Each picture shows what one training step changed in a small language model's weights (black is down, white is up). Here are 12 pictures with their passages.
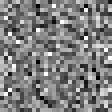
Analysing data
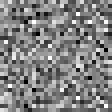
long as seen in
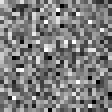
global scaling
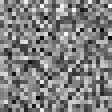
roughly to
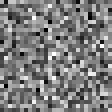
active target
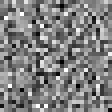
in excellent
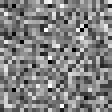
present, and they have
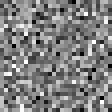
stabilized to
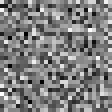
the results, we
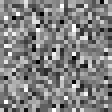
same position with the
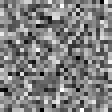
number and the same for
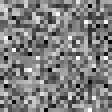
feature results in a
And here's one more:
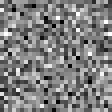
distance. CCD
